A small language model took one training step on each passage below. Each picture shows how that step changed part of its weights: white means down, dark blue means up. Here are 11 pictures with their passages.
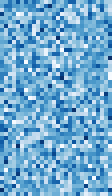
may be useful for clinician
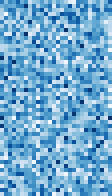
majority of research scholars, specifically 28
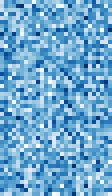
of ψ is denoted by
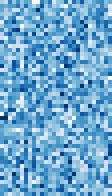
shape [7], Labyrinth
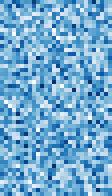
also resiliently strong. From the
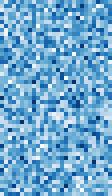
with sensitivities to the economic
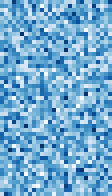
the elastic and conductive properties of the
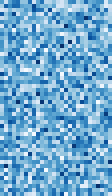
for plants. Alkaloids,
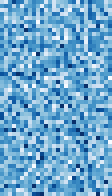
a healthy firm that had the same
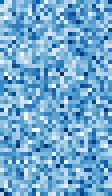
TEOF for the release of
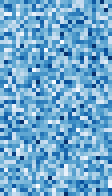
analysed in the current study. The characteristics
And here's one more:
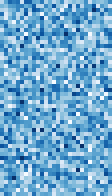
tree; and a counting formula of
